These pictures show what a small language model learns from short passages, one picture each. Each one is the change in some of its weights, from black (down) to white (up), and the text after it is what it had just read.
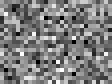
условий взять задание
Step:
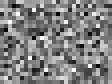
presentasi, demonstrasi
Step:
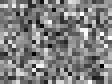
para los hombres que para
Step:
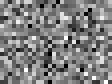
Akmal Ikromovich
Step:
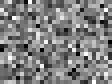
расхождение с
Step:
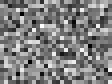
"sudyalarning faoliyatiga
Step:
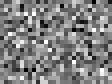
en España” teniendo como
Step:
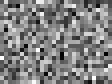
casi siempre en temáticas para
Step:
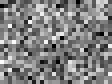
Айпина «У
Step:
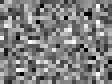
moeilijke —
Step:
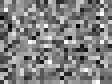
texnika va texnologiya asri
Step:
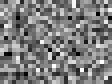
аксарият давлатларда
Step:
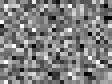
of Uzbekistan. Analysis
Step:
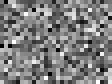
fizik strukturasi
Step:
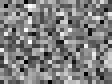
dibandingkan dengan
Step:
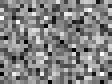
ihtiyacımız var.”
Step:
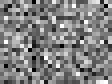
населения Украины.
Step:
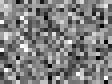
к изучению языка.
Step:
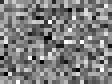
ishonch, hurmat
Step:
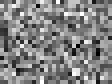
para cuidar da saúde,
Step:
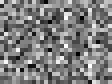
test. Results: After
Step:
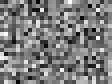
of analysis of indicators in
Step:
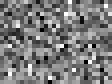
ich die Situation nicht mehr
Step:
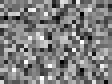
науковий вісник.
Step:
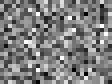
tomonidan tan olingan doimiy
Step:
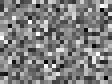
*Başaklar ve
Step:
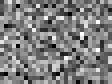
управления. Учебник.
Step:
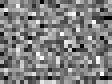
Onderstaande tabel
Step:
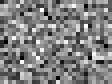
communications environment.
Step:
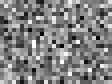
cell niche biology.
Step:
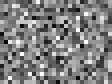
dışında hobi
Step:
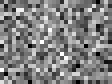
процес інкорпорації
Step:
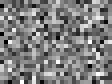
daadwerkelijk met
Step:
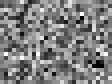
administrativo sobre la importancia de los
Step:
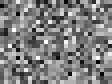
customary norms,
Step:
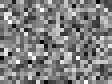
a lover as famous as
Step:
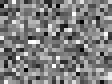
metode black box
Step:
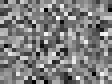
Figura 12 Compases
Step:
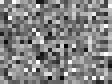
del daño físico y
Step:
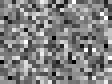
indicates 'Sie sind
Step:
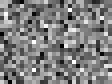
tienen un origen que por la
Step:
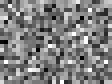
reconstruction took place
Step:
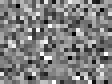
oportunidades de financiamiento,
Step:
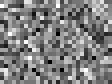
maktablari aqlli va
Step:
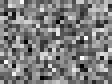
\$86 million per
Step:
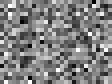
implementation of information technologies and
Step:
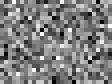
fibroso, as
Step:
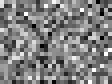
Editura Polirom, 2002.
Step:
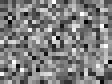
тоді як для середніх
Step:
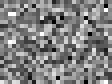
1. Результатом
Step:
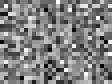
5. Konstruktiv
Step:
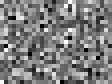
barqaror o‘sib borishiga
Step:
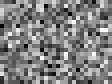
les services accessibles
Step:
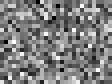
Santo Antônio
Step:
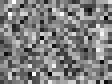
negative perceptions of the
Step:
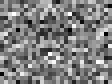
31 Май shuningdek,
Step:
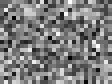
har qanday fe‘l
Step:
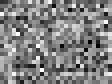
той чи інший період
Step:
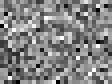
su periodo debían rendir
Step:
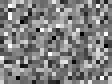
implementarea cadrului strategic
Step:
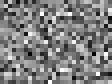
насекомыми. И
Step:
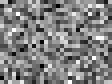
tendencia a mantener los valores
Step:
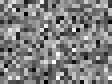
период одобрения
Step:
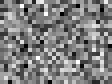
mai demne, talentate
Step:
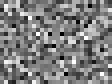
tentang Covid-19 yang
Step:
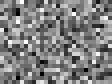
para os pesquisadores responsáveis
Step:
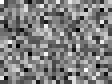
de prova, sendo a
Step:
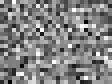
quanto as questões da
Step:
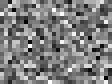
организаций в отношении
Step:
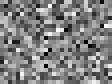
stomatologik yordamga
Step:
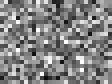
adil, merata dan
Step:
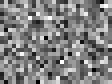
Figura 1 apresenta QR
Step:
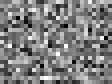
metodikasini takomillashtirish..... 156
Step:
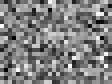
3.1 – качество
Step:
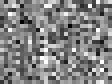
the coordination of the
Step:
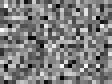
чиқиш масалалари
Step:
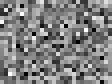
convince the passengers
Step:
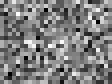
de la traducción de
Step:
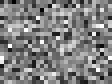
Perú: La lucha
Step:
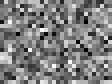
Adizova N.B.,
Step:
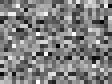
в інклюзивному
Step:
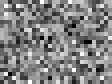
que o livre uso de
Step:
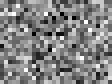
Освещая особенности
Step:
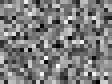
asosida bo'lajak
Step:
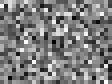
в экзоне 26,
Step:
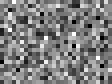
abordagens multidisciplinares
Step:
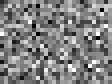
qal'asi ustiga
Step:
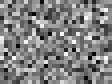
de intervenir o, *a
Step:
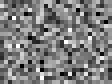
doet uitstekend
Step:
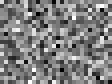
*Historia de la
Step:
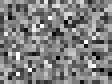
As queimadas são uma
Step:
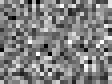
м. Умань,
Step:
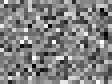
Feminist Readings**.
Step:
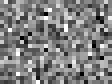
kesên sirgûn
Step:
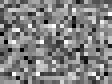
suzib yuradigan turlari
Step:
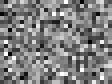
o ápice desses
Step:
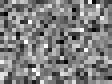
in una comunità, per
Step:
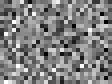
b, c lardıń
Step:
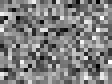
предприятий по вопросам составления
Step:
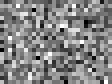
para su primera HD entre el
